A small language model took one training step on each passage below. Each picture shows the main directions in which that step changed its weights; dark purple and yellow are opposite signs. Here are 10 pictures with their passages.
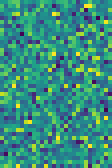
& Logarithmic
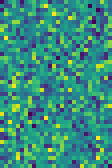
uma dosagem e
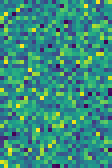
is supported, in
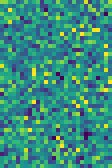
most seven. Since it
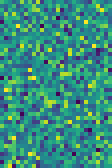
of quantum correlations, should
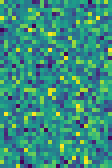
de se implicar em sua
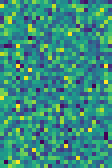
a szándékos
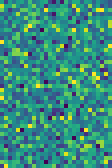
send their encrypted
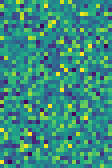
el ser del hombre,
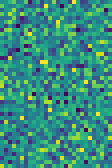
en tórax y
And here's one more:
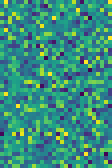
f) several temporal
